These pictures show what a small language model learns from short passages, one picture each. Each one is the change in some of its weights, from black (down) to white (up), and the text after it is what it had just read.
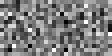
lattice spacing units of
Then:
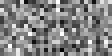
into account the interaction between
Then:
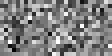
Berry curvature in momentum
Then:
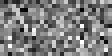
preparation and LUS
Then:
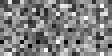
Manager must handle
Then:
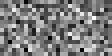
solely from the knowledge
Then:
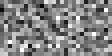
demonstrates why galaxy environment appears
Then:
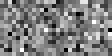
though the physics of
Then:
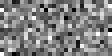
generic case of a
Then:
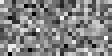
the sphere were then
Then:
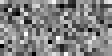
two models. However,
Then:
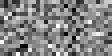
the quantum correction due to
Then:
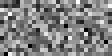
one object, while all
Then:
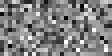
method and it has similar
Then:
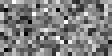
spectra is observed at any
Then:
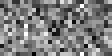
hydrocarbon classes.
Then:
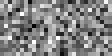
be nearly constant. This
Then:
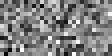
that started at a
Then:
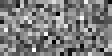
to separate spectra in other
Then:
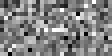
the labels are closely related
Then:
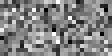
fundamental measures of the
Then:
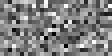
reservoir is
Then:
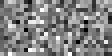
(Switching dynamics
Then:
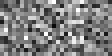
for off-limb
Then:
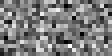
graphene data at different
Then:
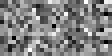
surfactant function.
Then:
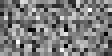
not combined with the final
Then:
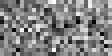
for reading the
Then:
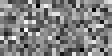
intact in order
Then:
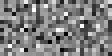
In building synthetic
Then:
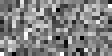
of a class of
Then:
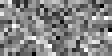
resolution of the instrument.
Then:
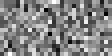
and shapes from the
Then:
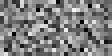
in treating the
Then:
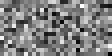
oscillations it becomes completely
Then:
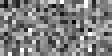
non-radiative effects
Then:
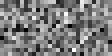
system and a subsystem
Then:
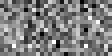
Supplementary Information}
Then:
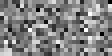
in support of the fact
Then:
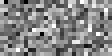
\langle B_r
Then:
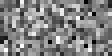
of papers }
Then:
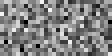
For $n\geq
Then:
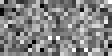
and each party has
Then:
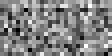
Balmer's formula
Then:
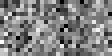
the spontaneous transition
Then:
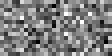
edges when the interfaces appear
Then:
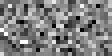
shows that preserving spectral
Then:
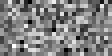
Institute of Applied
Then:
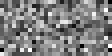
both a compact connection to
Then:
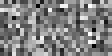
of annual energy
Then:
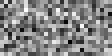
liquid. When the
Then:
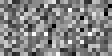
algorithms. In problems like
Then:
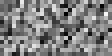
of the newly detected
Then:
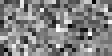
we vary a contribution score
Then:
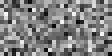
role in consonant
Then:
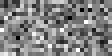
the phase sensitivity function,
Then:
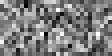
spectrum by external magnetic
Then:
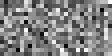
magnetic field helps the
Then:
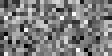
the World
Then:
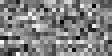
is reduced at the gap
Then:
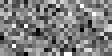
scattering subprocess.
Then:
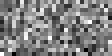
of a Bell
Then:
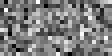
investigation of a well defined
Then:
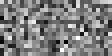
within our approximations, we
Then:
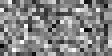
throughput. In our
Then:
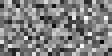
inferred from the uncertainty in
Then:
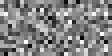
point sources and low
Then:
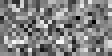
by exchanging exactly
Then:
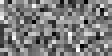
DHOST theories
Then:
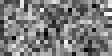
we fit a PSF
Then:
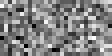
was allowed to vary.
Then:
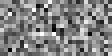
transform all the terms of
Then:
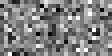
needs to execute the
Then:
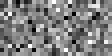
Hawking temperature for
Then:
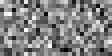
sampling phase (peak
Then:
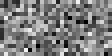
the procedure described above,
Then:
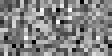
of character-level
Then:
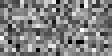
are sufficient to demonstrate the
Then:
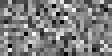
These improvements will
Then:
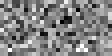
normalization is applied to both
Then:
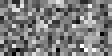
by the difference in
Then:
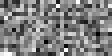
the classical description holds,
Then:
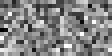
those which enable the usual
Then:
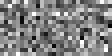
been measured before and after
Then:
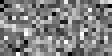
progression in a determined
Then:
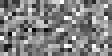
the image. That
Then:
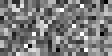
by the negligible distance difference
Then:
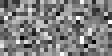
the centers participating
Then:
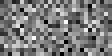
not be repeated again in
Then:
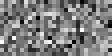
as $C$
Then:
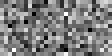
bonds. Even though
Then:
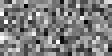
Texas at
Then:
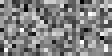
simulation, and metric
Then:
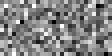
{Li}, \citenamefont
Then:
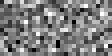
\bibinfo {author}
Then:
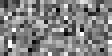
the Si material usage
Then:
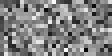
and related complications are
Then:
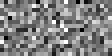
Lie bracket for
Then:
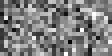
do not mix. The
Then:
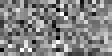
again to create a
